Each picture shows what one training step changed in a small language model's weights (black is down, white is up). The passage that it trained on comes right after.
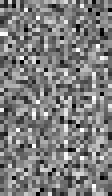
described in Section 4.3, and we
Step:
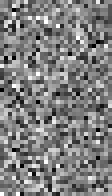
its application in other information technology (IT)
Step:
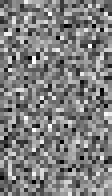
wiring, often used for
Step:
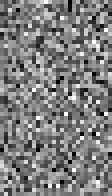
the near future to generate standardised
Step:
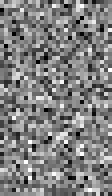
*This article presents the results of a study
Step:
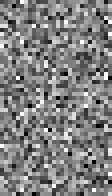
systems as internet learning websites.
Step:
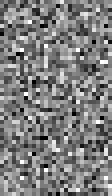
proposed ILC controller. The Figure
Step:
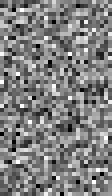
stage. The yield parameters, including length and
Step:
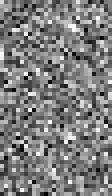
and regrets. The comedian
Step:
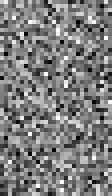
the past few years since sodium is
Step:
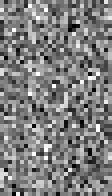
indicating a reduction of the number of
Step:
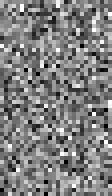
hence it explains 59% of
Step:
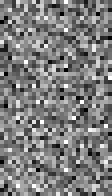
activities and tasks, as in the
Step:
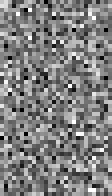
Protection Agencies would be enormously
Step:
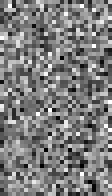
Agenda for the Western
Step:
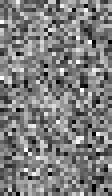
uncomfortable with the idea
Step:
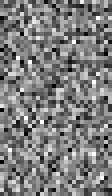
as native peoples,
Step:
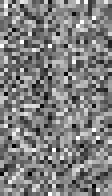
Wilson tennis
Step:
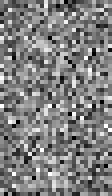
as a cornerstone for the next
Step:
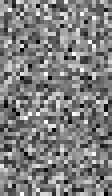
comparison to parents, church and
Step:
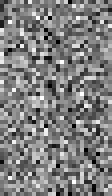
none of the existing works cover all the
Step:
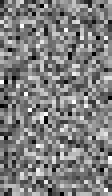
it show release for 12 h it
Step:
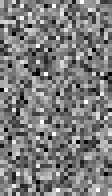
strain *Trichoderma
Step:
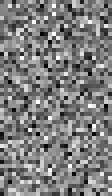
official document⁴⁸ must have an
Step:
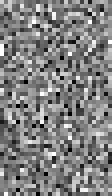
which there are no guidelines to follow for
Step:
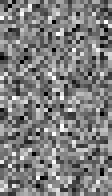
was first used by Andrews
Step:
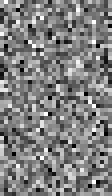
direct interoperability if a common type system
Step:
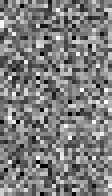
is a vector for the pathogen
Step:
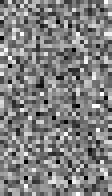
(prediction-mAP (p
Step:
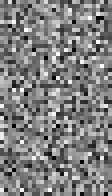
System”, conceptually aligning with
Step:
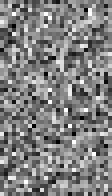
The plotted ECG with estimated
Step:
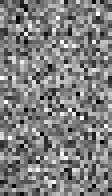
was identified to be butein which
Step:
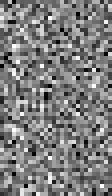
that investigate the trends in annual
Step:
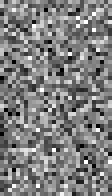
Figure 3. WCC layout in
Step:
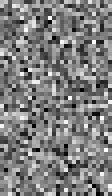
The synthesis therefore emphasizes the evidence
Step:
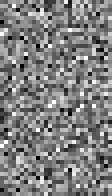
of the increased solution velocity through
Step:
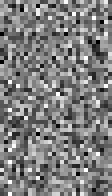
is the foundation and main point of a
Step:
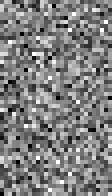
significantly increases the chances of accurately
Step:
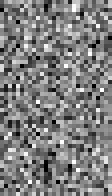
security is achieved in ICN application areas
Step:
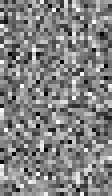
forces, technical effort, and
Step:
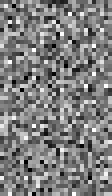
n must be divisible by the
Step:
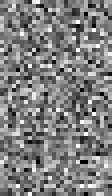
- Fraccascia, L.,
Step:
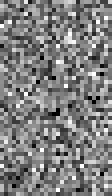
meaning the artwork carries
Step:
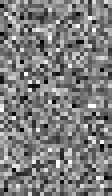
Detenber & Simons,
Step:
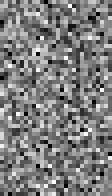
their work and strengthen their
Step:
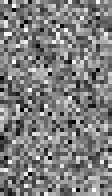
of the physics (interactions)
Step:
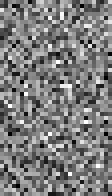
HEAT EXCHANGER
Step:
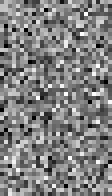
aware of these cultural values that link with
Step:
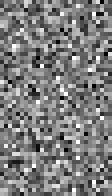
that maximizes flexibility in reuse
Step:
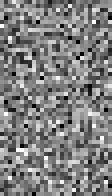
research to highlight key impacts and solutions.
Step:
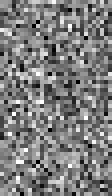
loss to the financial institution. In view of
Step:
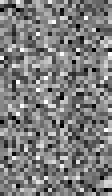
in North Chennai between
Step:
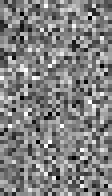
Synchronization Technique,"
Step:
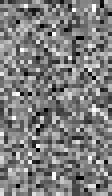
distance' moderates between 'job
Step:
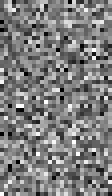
countries for various purposes. According to
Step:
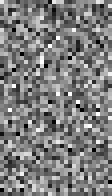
for any loss or damage resulting from the use
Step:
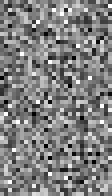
of surgery at Government Medical
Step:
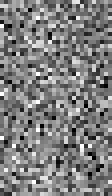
a critical role in preventing the spread
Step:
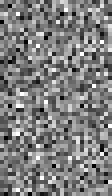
compared to traditional methods. This study explores
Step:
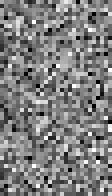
of fast food, sugary soft
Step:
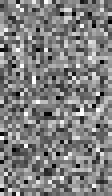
are supported by a feature contribution
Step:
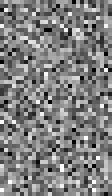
of satisfaction. Nevertheless,
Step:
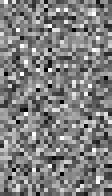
economy such as agriculture, education,
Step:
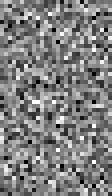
stimulated the development of special architectural solutions
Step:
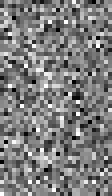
present and analyse data emanating from
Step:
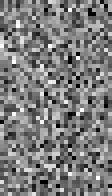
discusses the evolving threats
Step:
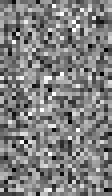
prone to manipulation, and
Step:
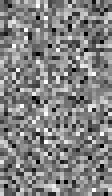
method of Roesler¹⁷.
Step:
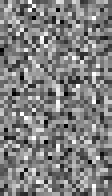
departure, and development of outlying
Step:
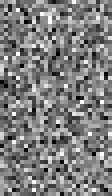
acid, yielded a cyclised product
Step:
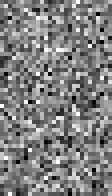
of unidirectional composites showed
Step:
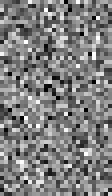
and decrease by about 5°C to
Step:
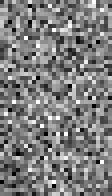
were significantly more likely to enroll in
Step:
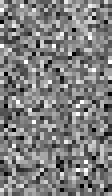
standards, the cryptographic algorithms used to
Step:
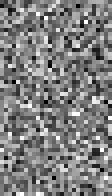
a. Physical structures 80 20
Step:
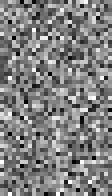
This causes early lift of needle
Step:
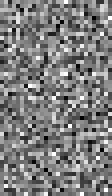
The methodology adopted in the research was the
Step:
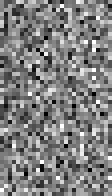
analysis was performed using the Statistical
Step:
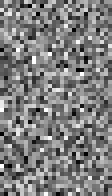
double those of the national average,
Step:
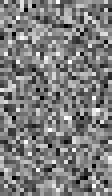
response received - To find out Gender
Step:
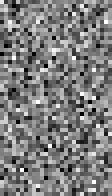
followed by seedlings raised with
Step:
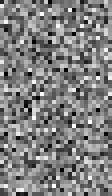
soft segments, which often exist as
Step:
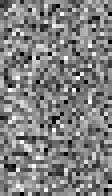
deprivation, which, in
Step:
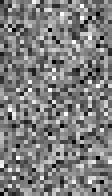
DIS fits with dynamical resolution
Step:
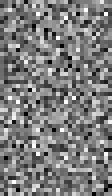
to characterize and monitor the land degradation
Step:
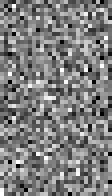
persons was 25 to 75 years.
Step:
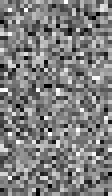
know the actual reason of collision for
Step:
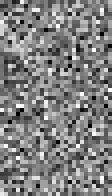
to electronic devices. Currently,
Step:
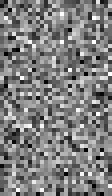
The hypothesis was tested with the use of
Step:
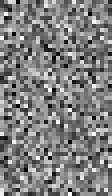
of a standout (likely due
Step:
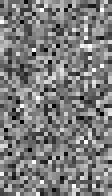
*Escherichia coli*,
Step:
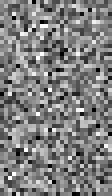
remember that a rare pathogen like
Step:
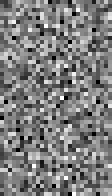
networks (especially African partners);
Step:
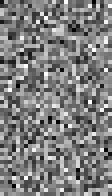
Mrs. Viral S
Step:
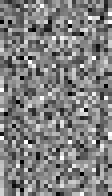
contributions Authors:
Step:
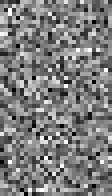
work of Thingom and Chhety
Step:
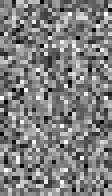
and tested instruments, if they were just
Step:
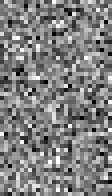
The outcome of the Granger causality
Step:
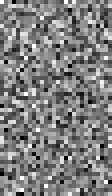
not profitable. Furthermore woody
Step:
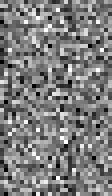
process of equalizing the temperature in the
